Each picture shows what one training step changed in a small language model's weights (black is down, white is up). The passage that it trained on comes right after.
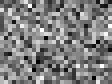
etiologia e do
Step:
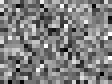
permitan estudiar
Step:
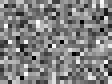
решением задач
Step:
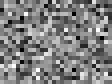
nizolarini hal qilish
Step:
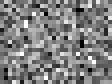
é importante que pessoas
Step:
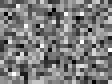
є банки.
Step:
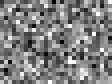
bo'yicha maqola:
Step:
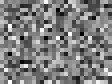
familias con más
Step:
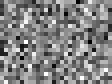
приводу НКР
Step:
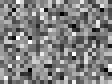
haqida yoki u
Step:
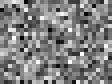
District during
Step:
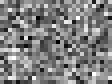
dengan kebutuhan
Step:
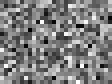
beşinci alt
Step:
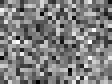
Nation», en:
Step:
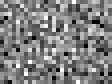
daha kapsamlı
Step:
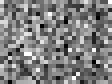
var metinn sem
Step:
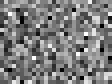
также представлены
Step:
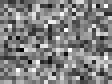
realidades regionais
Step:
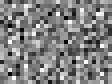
la 1 până la 4
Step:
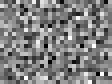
Ilir Barat
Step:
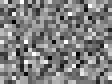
Brasil) de la
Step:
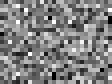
desenvolvimento para
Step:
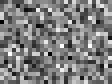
metodlar, usullar
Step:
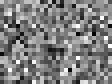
процесс принятия
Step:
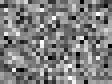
coisas conduz a
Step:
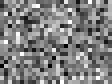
de instrumentos de
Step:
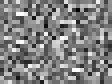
die Anwendung von
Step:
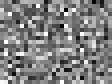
Services. –
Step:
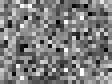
В. Гоголя
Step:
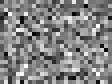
преподавания с
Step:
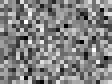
o'lchash va
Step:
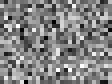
de Comentário), com
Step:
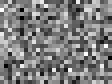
time, as well
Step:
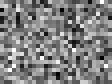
al intercambio
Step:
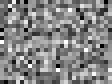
Mining (MJM)
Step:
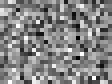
medida a través de
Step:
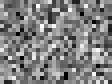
de Prehistoria
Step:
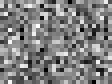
la equidad en el
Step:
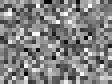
acuerdo con que los
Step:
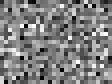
protección de los
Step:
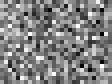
så vi kan
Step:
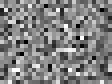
dengan Metode
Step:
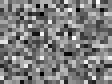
reconoce a la
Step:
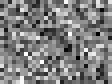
a la reproducción de
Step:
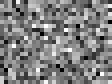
a fim de propor
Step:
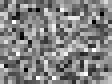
pois há pouca
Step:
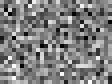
consequences for
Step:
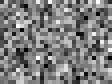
dos profissionais de
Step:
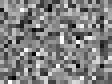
branches of law
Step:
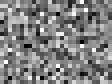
és mások
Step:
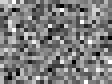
Konstitutsiya —
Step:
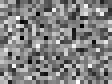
untuk item_1
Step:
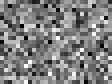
что эффекта
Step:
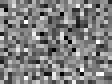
қисмга ўз
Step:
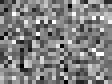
dessuten ikke
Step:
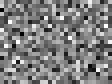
`sy` nos
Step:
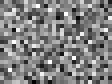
викладання /
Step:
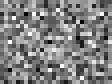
N., and A. N.
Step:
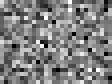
S., Spangat,
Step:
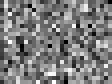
также низкая
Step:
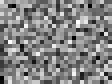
году на эту
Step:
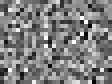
учрашувлари ва
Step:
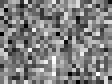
биринчи йилга
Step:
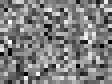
seo caballero
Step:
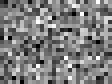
aflatoxina pode
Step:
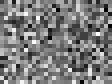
Knowledge in
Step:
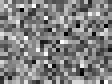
sua missão, é
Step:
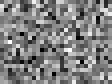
concebida como ação
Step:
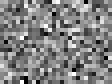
cada exemplar,
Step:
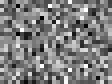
para el triunfo
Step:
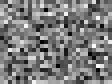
ichiga oladi.
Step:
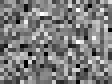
qilish; surishtiruv
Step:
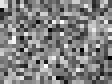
Dans le cadre de
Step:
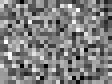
búsqueda de un
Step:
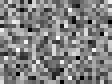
ou identificação de um ou
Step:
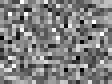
al usuario como
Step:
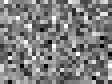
nas gramáticas
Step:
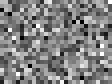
cerâmico, de
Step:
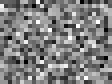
SOBRE O
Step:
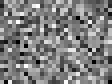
instrumentos que
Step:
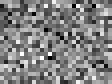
of adjectives,
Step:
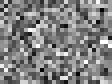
e implementação do
